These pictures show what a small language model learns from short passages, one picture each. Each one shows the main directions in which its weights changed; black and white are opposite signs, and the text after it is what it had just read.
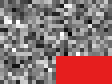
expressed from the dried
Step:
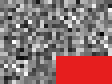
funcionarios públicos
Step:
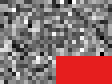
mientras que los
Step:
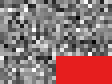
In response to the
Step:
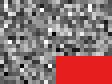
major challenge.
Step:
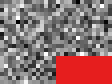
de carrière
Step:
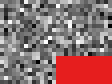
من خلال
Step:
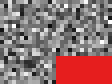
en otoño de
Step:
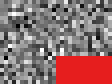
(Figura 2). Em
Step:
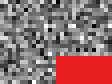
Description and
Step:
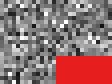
Figure 4: comparison between
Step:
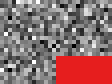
serious impediment,
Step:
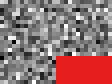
is shown in Figure 2.
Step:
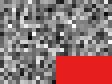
to perfusion is
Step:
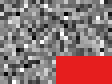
public. (2) On
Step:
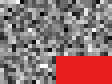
Gas Level,
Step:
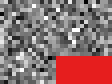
the purified seeds
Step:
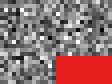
new hypoplastic
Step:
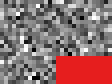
to heavy metal
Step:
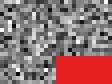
to be sure about it
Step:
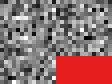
and comparison among marine
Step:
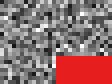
que la Edad
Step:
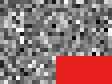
authentication methods
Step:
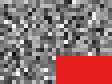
bo‘lgan ilmiy
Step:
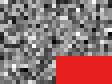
sensors. The flow
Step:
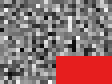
systems with the EQF
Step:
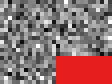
pada tabel
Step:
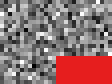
tipo 2. La
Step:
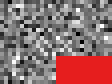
durability as binding
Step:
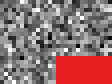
as diferentes formas de
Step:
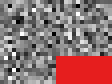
objective acts as a
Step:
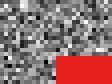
agents (HCl
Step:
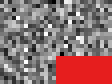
test task generation in
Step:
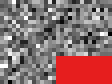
μ m for maximum
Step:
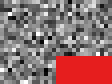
productivity and efficiency.
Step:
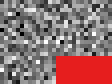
die folgenden
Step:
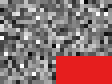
has been done by
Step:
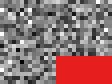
autoclave and
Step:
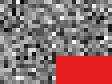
Gap What further
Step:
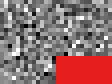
using Nucleofector
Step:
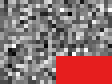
(8) Media
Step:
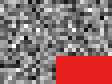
learning tends to increase
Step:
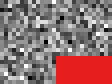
por invitación de
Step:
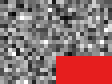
and even videos.
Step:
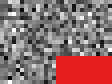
farming innovations.
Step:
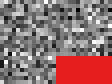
GDP increased by
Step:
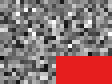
the final strength determining
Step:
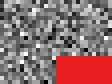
this cohort, as
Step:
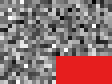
in fact, conceived
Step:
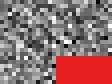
и определяет
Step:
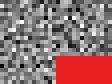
ha realizado un análisis
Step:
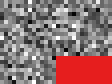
mass is assigned to
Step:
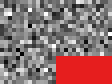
ижро этиш
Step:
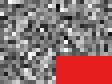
commands. The
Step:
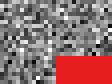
parte da construção do
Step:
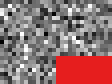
by online discussion
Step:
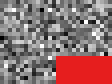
, predicted 1 with
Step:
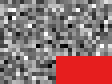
Mean Square
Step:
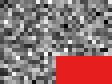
Romanian Communist
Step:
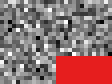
"pensiere di
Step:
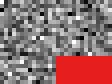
indicating the impact of
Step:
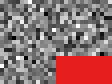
maštom i
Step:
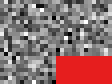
other major challenge has
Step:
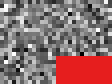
the copyright
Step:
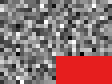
it emphasis on
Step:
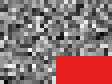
instituição no qual
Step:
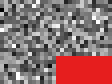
Ukraine is
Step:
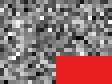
hosil qilishni
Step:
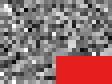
knowledge- and information-based
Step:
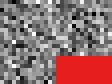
the doctrine that
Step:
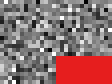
The accelerated pace
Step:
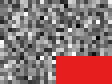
saja sering
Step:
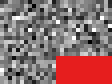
of the study reveal
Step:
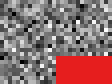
maghanap ng
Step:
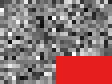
users can choose a
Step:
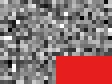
that needs no translation and
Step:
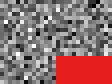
de un solo uso que
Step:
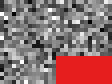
node the load and
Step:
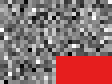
seriously the primary
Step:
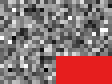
validation tests performed
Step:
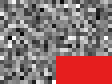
different variables on a large
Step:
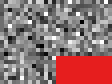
motor competencies
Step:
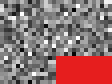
systems. To cover all
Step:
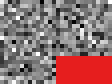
14 Ajebdi
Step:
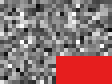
- Imkoniyati
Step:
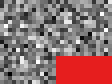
defined vocational and
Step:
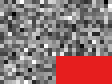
Comparative analysis of
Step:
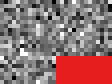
as “LDA
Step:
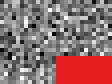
para a identificação da
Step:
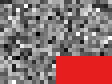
three distinct ATR
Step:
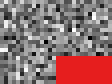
bo'lishiga sabab
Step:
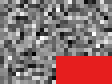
choices, and policies
